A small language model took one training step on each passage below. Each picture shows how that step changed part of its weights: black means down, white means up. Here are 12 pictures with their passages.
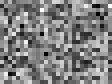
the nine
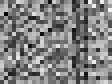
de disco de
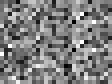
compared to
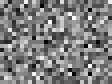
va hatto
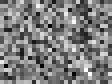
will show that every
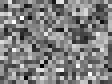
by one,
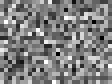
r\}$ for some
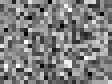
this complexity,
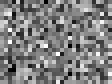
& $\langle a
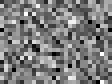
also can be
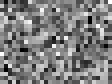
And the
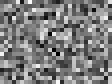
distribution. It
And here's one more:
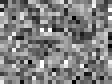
for the value
